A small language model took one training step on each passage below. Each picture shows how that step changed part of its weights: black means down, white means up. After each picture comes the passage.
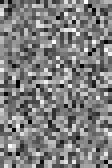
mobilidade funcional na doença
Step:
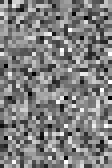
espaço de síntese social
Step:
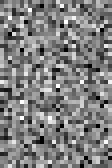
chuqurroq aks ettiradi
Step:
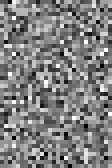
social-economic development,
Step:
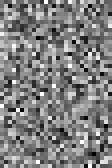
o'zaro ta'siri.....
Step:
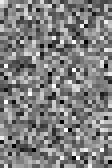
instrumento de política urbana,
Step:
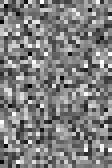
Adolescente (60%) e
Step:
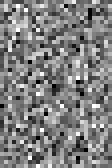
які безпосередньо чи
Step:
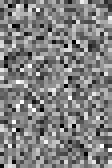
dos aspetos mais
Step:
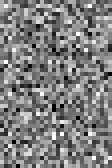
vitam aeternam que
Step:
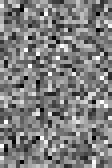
Inter (In Ukrainian).
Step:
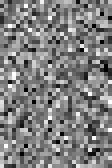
ишемической болезни
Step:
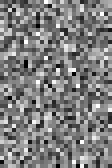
Газиев (Узбекистан)
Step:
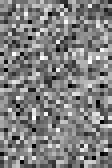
В отсутствие должного
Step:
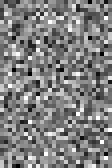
Personen aus (Nicolas
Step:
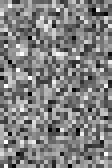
обучение, образовательные
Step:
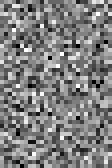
op. cit., p.
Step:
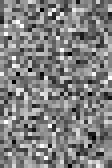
с. 8. Князева
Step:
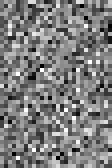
в истории Китая.
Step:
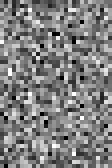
va tanqidiy fikrlashga
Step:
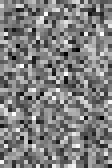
of Philosophy (PhD), National University
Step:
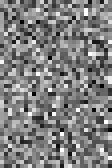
voyons que les jeux de
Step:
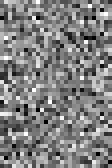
davrida davlatning din bilan
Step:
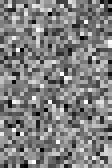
в модифікованих
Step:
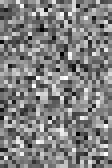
tilini o'rganish davomida
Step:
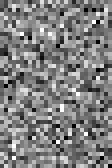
tuproq-iqlim hamda
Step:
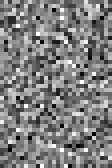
طالب او
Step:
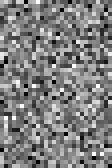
atendida: pelos trens da
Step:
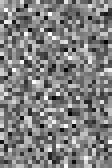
accountant draagt
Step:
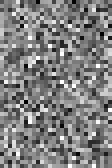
de Tecnología en Educación y Educación
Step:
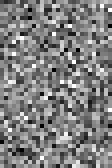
humano en América Latina**.
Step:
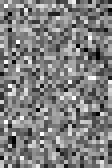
они применили
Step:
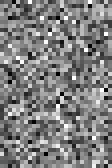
definito come *non
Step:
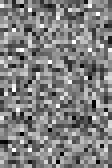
asarni o'qigandan
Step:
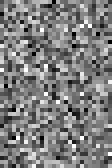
CDB mais qui n'y
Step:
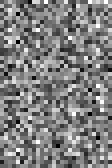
содир этилиши
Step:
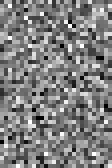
desarrolló una técnica de control de
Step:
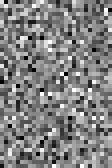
(2014), za razliku od
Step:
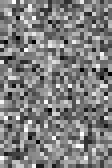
Nijssen studeerde
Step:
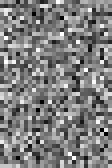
yuqori standartlariga davlat tomonidan
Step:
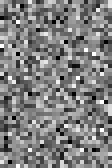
fines publicitarios.
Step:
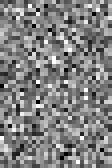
rol o'ynaydi. Ushbu tadqiqot
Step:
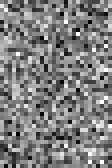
ilmiy asoslangan timsolini
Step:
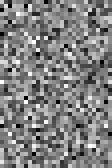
sem prejuízos a
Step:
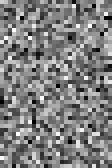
новшеств в процесс создания
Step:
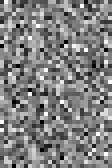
cosmológico al plasmar
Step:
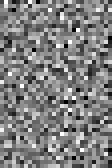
içerisinde yer alan
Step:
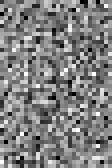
talab etiladi. Didaktik
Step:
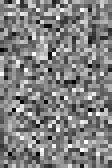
57. Tursunov,
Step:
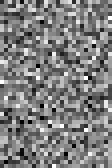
Aynı zamanda işsizlik
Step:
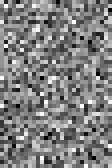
(Под ред.
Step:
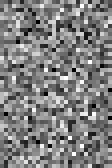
commença à travailler en
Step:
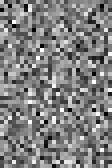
en sus primeros poemas los
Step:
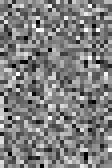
supremacia da Constituição e
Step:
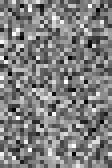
da Universidade do Namibe,
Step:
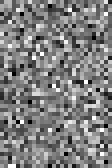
ko'ra, maktabgacha yoshdagi
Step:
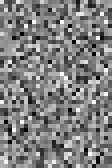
etib, o'z fikr va
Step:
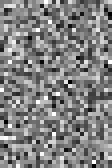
antioxidants improve
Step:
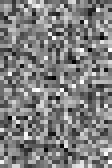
образования» от 26 июня 2021
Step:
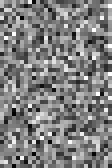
т, Ветнамда –
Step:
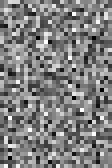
dezvoltarea spațiilor
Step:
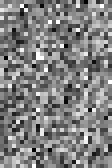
" Ona o‘qitish
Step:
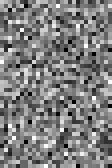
O‘quvchilarga tarqatma
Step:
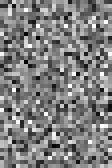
parameters that characterize
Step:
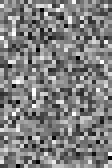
diferente grado de polaridad
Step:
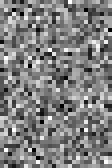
qo'shish orqali yuqori
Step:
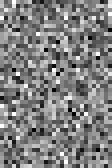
отметим работы В.К.
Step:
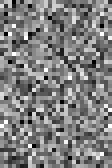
presentan patios, existe la
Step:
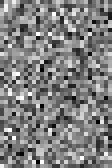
mengandung larangan serta
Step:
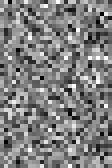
яратилиши билан бирга
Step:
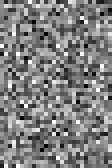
иностранным языкам.
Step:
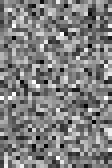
звітний період. Для
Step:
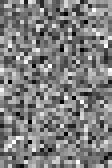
dramaturgiyaning paydo
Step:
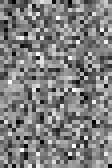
газу, а також
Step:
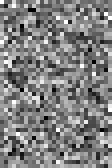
boshladi. Sharqiy
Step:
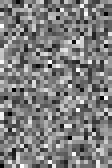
terbukti cukup
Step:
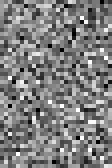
которые могут явиться
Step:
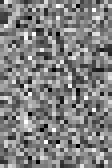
maydonining tektonik
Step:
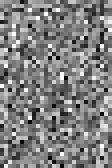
sinalgan, ammo bu
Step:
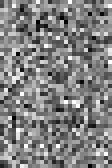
darajasidagi pushtdorlik
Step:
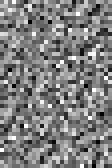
юклатилади. Гумон
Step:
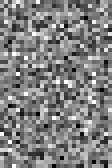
ставлення до особистості
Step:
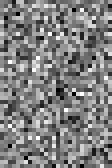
microorganismos patógenos.
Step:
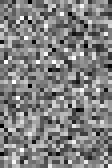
алкоголя, курения
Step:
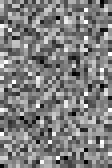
VA UNING AMALIY
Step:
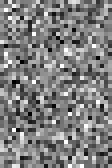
की जल धारण
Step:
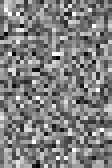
help us. = She
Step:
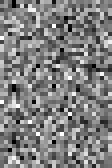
anglatadi: Tarabxon
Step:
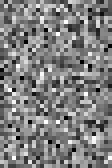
соответственно. Антенна
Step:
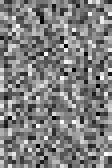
(2020). Social anxiety
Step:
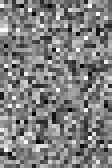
matnni o'qish orqali
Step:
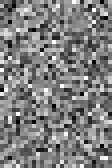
Alfred Knopf,
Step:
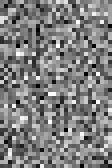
превалирование лиц мужского
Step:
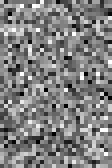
району також характерне
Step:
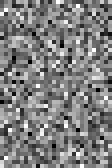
wiele festiwali
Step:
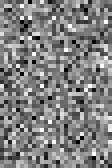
ta’lim markazi. –
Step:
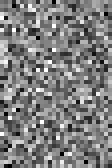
Recomienda utilizar
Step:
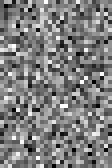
nimalar bo'lishi haqida
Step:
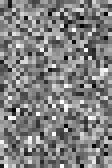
liderazgo del director y el
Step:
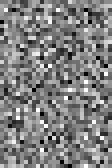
yangi qonunlar va davlat siyosatining
